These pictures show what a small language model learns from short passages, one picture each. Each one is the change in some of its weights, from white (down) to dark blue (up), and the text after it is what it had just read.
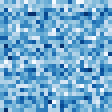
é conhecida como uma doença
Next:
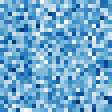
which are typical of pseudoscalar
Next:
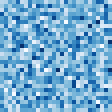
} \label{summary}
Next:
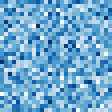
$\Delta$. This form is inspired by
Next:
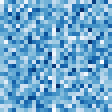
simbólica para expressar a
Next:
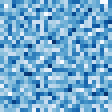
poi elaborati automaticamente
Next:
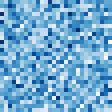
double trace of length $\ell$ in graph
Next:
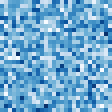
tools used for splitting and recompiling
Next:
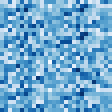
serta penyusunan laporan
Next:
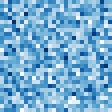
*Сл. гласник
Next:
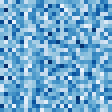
threshold exist many different infinite clusters instead of one infinite
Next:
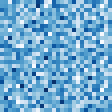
врага, то массовые
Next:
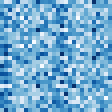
ва олинган натижаларнинг
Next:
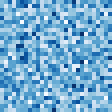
"Barcha tarixiy nomlar
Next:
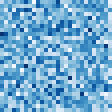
reacts were partly verified.
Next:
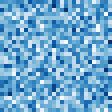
(o'rtacha qiymatning
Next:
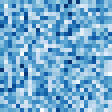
forms of degrees two and three, having regularity of
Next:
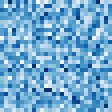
técnicas de coleta de dados
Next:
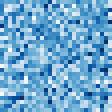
displayed below. $$(5.11)
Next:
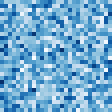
$z_k\in \partial_p
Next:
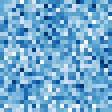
effect of alternative jet algorithms, as well as
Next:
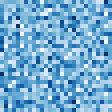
u}_f\over D t} =
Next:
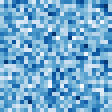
has a ferromagnetic (FM) ground state
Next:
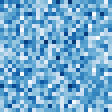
se define como aquél de
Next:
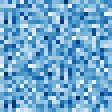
likely smaller than the extent of a single
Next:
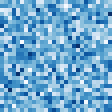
useful for the trapezoidal rule where the
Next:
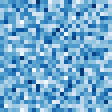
linear order of the vertices, checking whether it
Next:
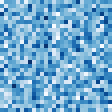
\end{align} Similarly we define
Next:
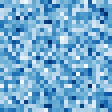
multiplicity not divisible by $m$. We also
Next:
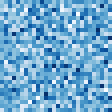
ISM. This conclusion is consistent with the
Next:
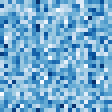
the experimental information and constraints. This implies a small
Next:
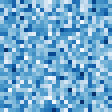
and leading-jet $p_T$ distribution
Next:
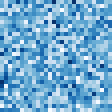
г. Выходит один раз
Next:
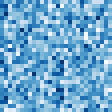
nisbatan ishlatilmaydi.
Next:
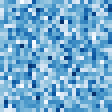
account the friction forces at the contact
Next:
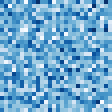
que impide que sus elementos
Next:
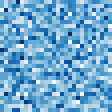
first presented a determinating method of passage
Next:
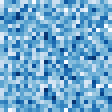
familiar, cópia da
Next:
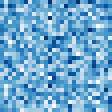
point of $\sigma(t')$, while
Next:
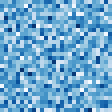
pulse duration of about 80
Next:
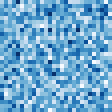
is a power of $\Delta_5$. Thus
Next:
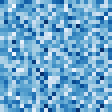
DISKUSIJU: -
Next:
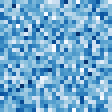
we seek splitting methods of the general form,
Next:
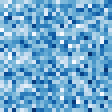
\date{} \begin{document} \maketitle
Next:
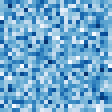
on the right. For the edges forming the
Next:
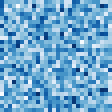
simultaneously. The instrument is
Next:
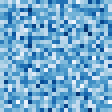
\& Control Theory 9:3,
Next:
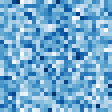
as a promising direction to mitigate the
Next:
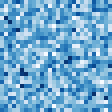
aspects require study of decomposable
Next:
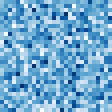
= 55mm]{} \caption{A variable
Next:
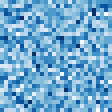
to Target Item onset for Fog
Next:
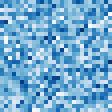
such that $\alpha(G)$ is contained in
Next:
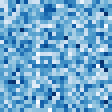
$O(2)$ rotational symmetry of the
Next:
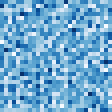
point that is in $\hyp$. Given a
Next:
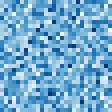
de professores, com foco em
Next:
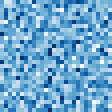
hujjatlarini oʻrganish
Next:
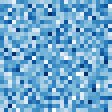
following general {\bf Claim.} {\it For
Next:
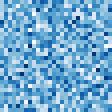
push the dilaton into the strong gauge
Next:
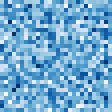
to the S--wave scattering length for the process
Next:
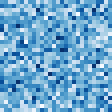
This is the classical expression for the degenerate
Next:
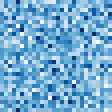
x, y)$ is symmetric and positive definite
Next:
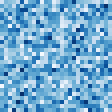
orientar e coordenar a
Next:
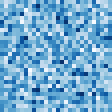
solar events, relevant being type II radio
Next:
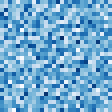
fanlar turkumida alohida
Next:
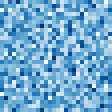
objects, can also lead to cross-identification
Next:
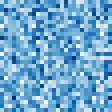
gravity on a covariant noncommutative
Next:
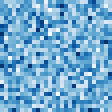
disadvantages. However, %in our
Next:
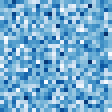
bounded. For any $n$, put
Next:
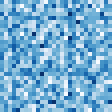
colecciones de objetos de interés
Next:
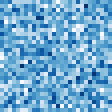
\includegraphics{}% \end{picture}%
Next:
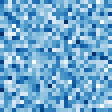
knowledge comprehension and code generation
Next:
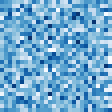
suscetível ao comprometimento
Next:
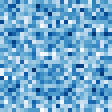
admits a complete orthonormal system of
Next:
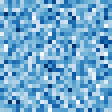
the free energy of mixing, $\Delta
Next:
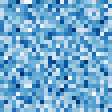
had as its guiding principle the
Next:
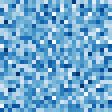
M., & Bozarov, D.
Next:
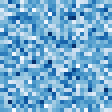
ativamente das atividades de
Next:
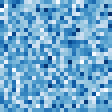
and then construct the statistics of the heat
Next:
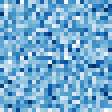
S. (2023). Didactic Features
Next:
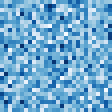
with in-medium broadening of the
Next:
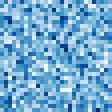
high-dimensional space data, which might be
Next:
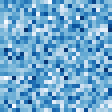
$\Be$, and the Floquet
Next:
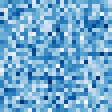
\times Nn}$, i.e.
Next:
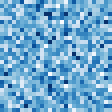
to this case as abelian conformal field theory.
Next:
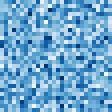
Curriculares Nacionais –
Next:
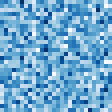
Nonetheless, the CLN
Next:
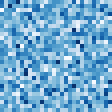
from a community effort, such as
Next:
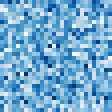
but instead `set' to zero by our experimental
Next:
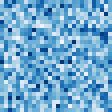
under the regularity condition ${\bf (C4)}$,
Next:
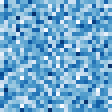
terbiasa dengan pembelajaran
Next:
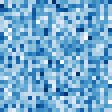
qulayliklarga olib kelmoqda.
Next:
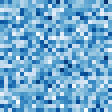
quadrants that define organizational posture
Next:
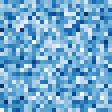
resonance frequency $f_1$, which will
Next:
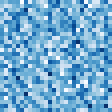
современном мире экономика
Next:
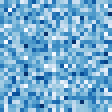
conocimiento, la misma analogía
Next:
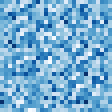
tradiciones y la organización de
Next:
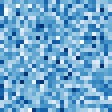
Gaussification. The noise could be reduced by
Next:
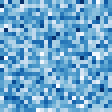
representation may be used in the following system of equations
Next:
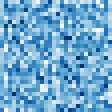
de Cirugía General
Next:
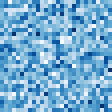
(fine-scale) solutions. We use
